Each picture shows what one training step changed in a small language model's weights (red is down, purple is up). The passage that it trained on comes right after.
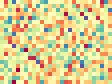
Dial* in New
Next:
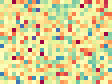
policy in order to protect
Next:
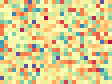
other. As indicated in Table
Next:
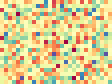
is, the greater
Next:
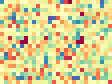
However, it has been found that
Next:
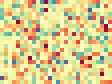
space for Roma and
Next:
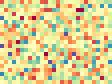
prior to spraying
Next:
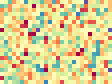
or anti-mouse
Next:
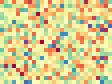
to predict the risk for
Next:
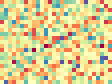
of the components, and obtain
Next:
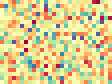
food, and beauty
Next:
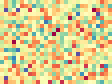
and nb have only minor
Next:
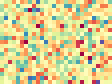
variable in work sampling is
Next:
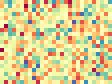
bag and labelled
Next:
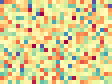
speed of the users to the
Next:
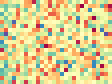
in the case of the FF
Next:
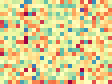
as there are some students who can
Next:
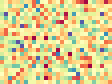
between stator and rotor
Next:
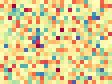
tablet is placed
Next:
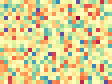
the new model has been improving
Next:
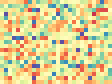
frequency of the measurement can
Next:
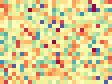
and the lifespan
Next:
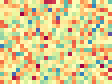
place during the reign of
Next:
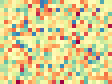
Indian Penal Code
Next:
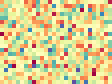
of concentration percentage for
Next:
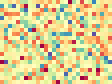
[24], and Vining
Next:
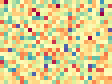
(3M). In addition,
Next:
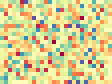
low quality. Low quality studies
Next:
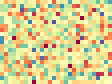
3 Gender Male
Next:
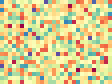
different age groups. The mean value
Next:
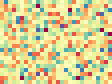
sharp change of color
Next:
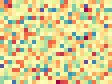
boreholes were
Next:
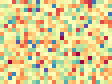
mitigate biases in
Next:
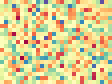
new and only a few studies
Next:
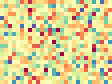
Fig. 6 for a
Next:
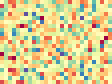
linked. In other
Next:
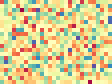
grammars is
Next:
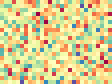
to base one's practice
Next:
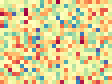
directly feed this to
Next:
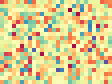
\quad b_n =
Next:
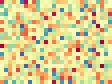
of ideas and generation and
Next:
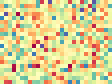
ranging from 1 to
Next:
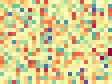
competitive business environment,
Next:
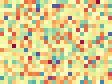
the consumer demand for
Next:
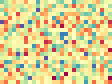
management, intersect with the
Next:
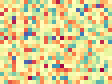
products ,especially high
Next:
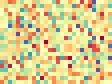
and efficient functioning of a
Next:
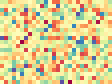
PTS of Polish
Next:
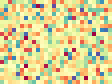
Algorithm 13;
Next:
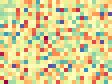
by the emphasis on
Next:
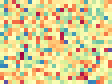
Issues of Scalp
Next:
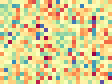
in the target text in the
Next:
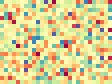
entrepreneurship not
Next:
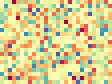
process and is provided by complex
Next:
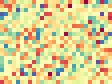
the removal of healthy
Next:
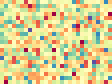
and conferences. Most
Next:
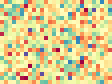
its compounds occur in
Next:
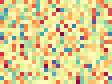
of natural gas
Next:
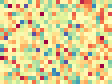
and to have easier
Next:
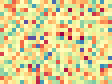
washed-out sand
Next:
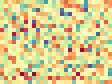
Transaction costs can be
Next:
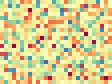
CP strains in presence
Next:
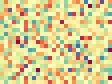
Interest The authors
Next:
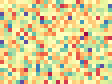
Fareeda Begum
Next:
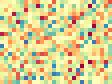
the handoff delay
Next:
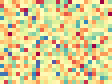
an essay question or
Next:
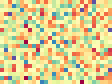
as a competitive
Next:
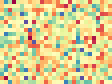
beyond offering to
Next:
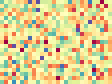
high burden of
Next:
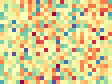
for selecting the samples.
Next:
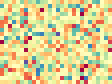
who have good competence have
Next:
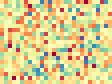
Social Studies is
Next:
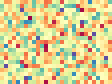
data (e.g.
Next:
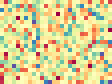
covers the period AD
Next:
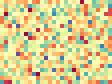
mesh was obtained through a
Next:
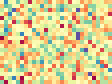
sends a message
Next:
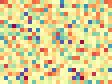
differential impacts on
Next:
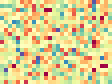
out to analyse the number of
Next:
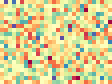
the Czech Republic
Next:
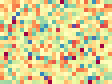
individual MC (benign
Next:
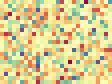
the needs of diverse user
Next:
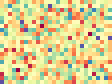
products and simultaneously
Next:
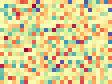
due to its strong adherence
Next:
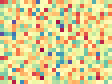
which is when we leave the
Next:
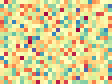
see the advantages of
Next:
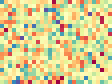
collection (Section 2)
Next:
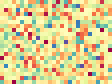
valuable and essential
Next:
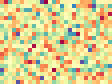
and use the product".
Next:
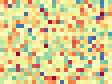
parliament and we
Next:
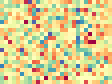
building is currently
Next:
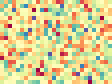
and Its Application
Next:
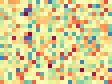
take timely measures
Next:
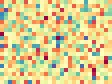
of life. The alluring of
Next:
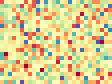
and temperature-dependent
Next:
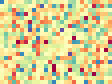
therefore conclude that
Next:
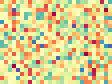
is irradiated by
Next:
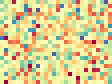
method was very simple,
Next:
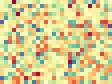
about dry periods, which
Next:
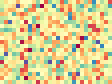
schools; - organization of
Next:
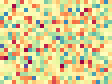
If both cooperative
